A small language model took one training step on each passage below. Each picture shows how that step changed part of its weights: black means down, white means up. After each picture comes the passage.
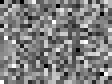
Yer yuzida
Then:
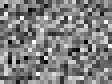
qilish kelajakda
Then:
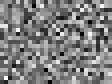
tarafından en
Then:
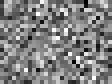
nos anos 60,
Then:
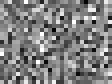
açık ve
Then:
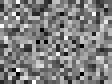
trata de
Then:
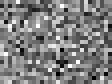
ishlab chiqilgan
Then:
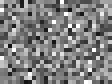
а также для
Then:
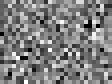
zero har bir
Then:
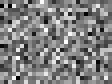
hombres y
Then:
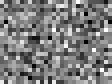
la Web of
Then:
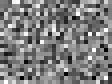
and reproduction of
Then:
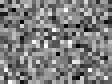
Saúde Mental
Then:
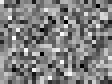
yordam beradi.
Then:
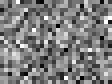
uchun foydali va
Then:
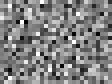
музыка —
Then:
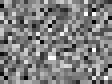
ва сони
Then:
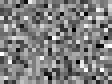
Buning uchun u
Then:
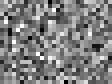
jamoalarni shakllantirish
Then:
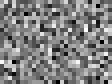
система сифатида
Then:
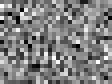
the lack of
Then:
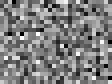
der Regelung
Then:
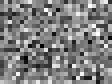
é importante que mais
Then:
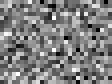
будучи не
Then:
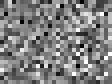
par la faim
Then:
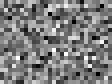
bilgi ise
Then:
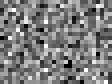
lo que son los
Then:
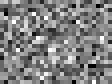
точной количественной
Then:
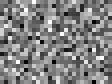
ва болалар учун
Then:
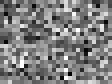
há diferenciações
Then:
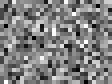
в отдельные
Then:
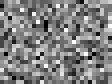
в процессе
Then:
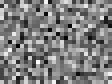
a positive
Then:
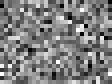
todos. Figura
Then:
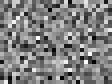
роботи має
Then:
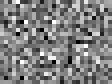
oldini olishning
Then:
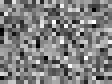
some Member
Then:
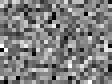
но ее внешний
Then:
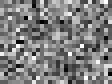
de rédaction
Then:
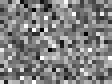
objeto de estudo os
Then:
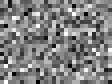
могут быть характерными
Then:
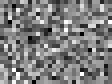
período de crescimento de
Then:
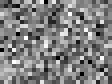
metodologik yondashuv chang
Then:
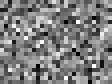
являются показатели
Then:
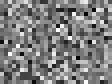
toho mají
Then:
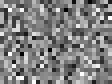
produced by a
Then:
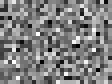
article examines
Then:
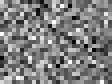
bilan munosabatlardagi
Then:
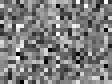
zorgen dat
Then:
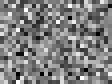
termina en
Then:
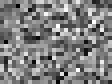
há menção
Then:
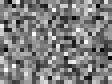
modellarda davlatlar
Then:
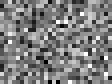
va unga
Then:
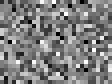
11 Door het
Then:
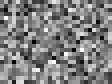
classificações dos
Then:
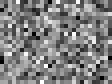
torno da
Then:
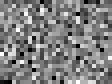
all – the
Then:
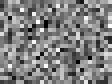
задач в процессе
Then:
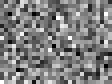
de Gestão.
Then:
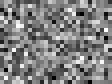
o'sish orqali
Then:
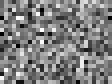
Factor analysis and
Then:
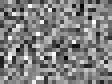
evidence and the
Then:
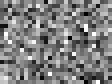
у професійній
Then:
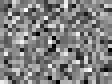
відмінностей у
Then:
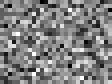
детей с
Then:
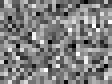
do leite,
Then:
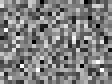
se refere ao
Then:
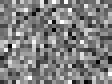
gedrag in
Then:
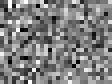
bir qatorda zamon
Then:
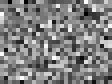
Ulanish darajasi
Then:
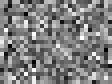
все сферы,
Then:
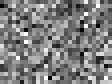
poids du
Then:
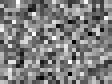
elementlari shakllana
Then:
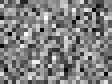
penting yang
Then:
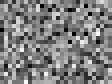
maior agilidade
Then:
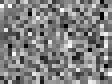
Inzicht in
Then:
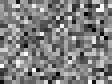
por título
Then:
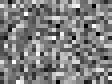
технологияси учун
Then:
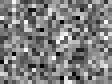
qiluvchi omillarni
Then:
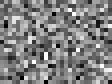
это требует
